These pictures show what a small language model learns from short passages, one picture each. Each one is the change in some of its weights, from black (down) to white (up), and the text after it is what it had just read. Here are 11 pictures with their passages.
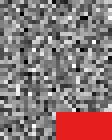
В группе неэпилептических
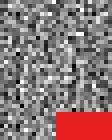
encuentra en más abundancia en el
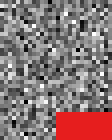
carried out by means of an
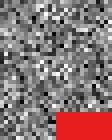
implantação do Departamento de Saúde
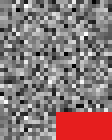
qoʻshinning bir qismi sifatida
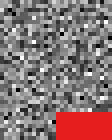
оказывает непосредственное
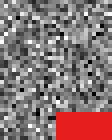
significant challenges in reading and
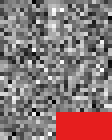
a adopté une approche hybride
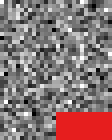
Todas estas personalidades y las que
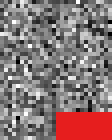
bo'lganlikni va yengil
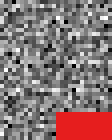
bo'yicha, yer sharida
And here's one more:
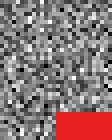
бозорининг ривожланмаганлиги,
